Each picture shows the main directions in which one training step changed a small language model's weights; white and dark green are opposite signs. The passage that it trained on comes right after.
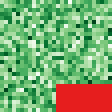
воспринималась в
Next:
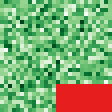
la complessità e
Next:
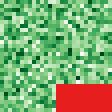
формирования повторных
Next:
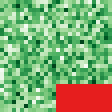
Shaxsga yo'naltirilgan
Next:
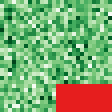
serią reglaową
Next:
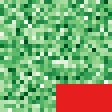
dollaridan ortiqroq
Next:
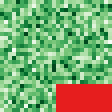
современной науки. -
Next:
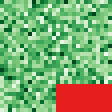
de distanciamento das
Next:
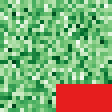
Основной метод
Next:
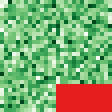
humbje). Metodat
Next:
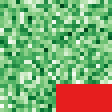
holatlarda organizmlar
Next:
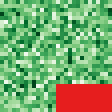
на конкретному
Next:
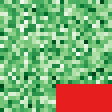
xom ipak ancha
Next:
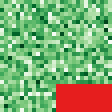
berishini aniqladik.
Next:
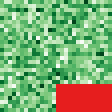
N 9 % peaux
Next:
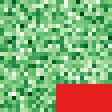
casa y enramada.
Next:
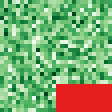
Апстракти b)
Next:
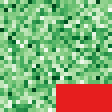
inglesa. A contratação
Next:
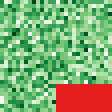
va ular amalga oshirgan ishlar
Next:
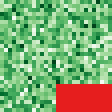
ном олган IX
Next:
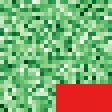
ta'sirida gisterezis
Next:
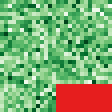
não cores: branco e
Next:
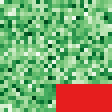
bo'lishi, resurslari
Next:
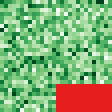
água de lastro, mas
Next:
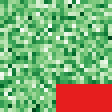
presión de trabajo de
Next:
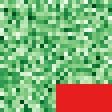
PROGNOSIS OF
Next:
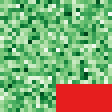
barcha ma'muriy ishlar
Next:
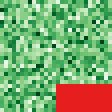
дыхательных путей
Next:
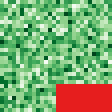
no reforço do comportamento
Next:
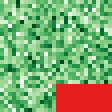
pasar Cihapit memang
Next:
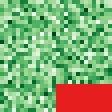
Tabriz shahri
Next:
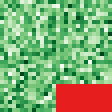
Zlatibor Godina
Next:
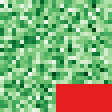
à empregabilidade.
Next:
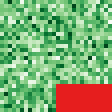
„Shantaram“, der
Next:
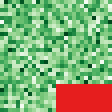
inson aql zakovatini
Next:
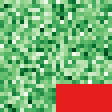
печени (1).
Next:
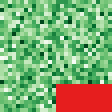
Развивается сеть
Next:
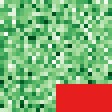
qo'llanma. :-
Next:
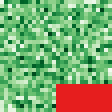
va mikotoksinlarni
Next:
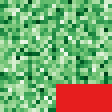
Duarte da Silva:
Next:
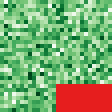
analyzed energy
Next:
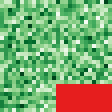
Sul, Brasil. v.
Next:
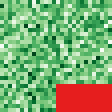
highest AIDS
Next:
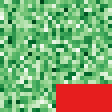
kullanılan sekiz
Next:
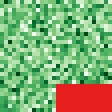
da docência superior que se
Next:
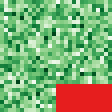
است. در این
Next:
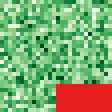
kelajagimizni mard va
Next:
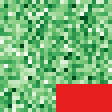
individuality, transformation,
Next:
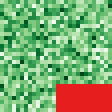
1. Ажгихин,
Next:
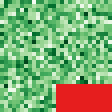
nafaqat milliy
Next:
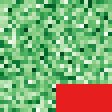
sun: a history of
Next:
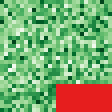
shahsni voyaga
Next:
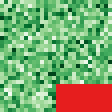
них ровом і мала
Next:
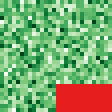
этого феномена:
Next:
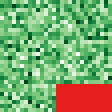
Elena Nikolaevna -
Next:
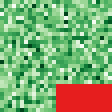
with corporate performance.
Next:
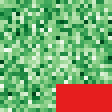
в синонимы к
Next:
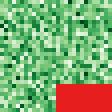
orzu yo'llarining
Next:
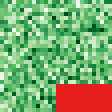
bilgi ve iletişim
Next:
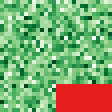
H. Features of
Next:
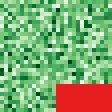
foram selecionados dados
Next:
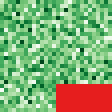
Али ибн Сино
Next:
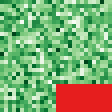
façamos um reparo mais
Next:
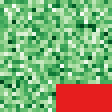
ON THE BASIC
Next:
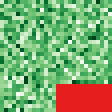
речи. Формирование
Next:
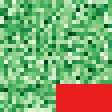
yuqori darajada bilish
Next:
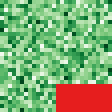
tovar va xizmatlar
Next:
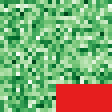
içinde sürecin
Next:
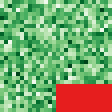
comenta en tres conferencias
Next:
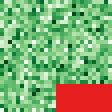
kasalliklar, masalan,
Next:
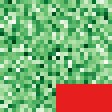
offriront une
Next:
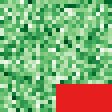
matn atroficha
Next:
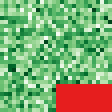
4. „Stresul”
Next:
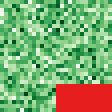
Perlit ikki
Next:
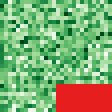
durumu fırsat
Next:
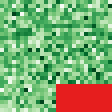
ou dificilmente serão
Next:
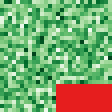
y visión sistémica.
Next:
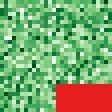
the same time, at the
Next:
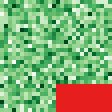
types of bracket
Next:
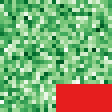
Insoniyat tarixida ijtimoiy
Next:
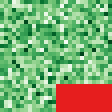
por permitir mensurar as
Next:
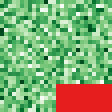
xislatlar Vatan tarixini
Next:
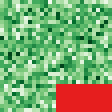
SANTANA, E.
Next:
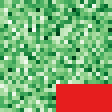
meer ambachtelijke
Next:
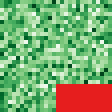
sistemática, estas autoras
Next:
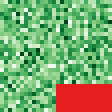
В исследовании
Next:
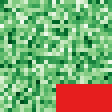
consentimento informado nem de
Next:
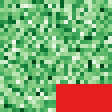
service. *Revista
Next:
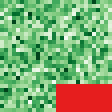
los resultados que debo obtener
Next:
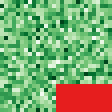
ayni nom bilan (aynan
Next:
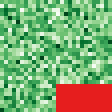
the PRODIGE 23
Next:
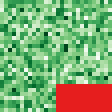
the terms and conditions of
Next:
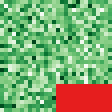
savunucu olarak
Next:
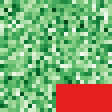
Natarajan H. et
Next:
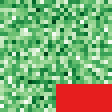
desgraciadamente, aun
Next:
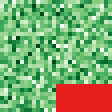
ellas confluyeron en
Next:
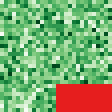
- [7]. Икромова
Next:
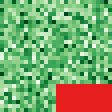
África, e seu
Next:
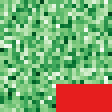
сообщает «Мин
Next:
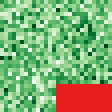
в) підтримка
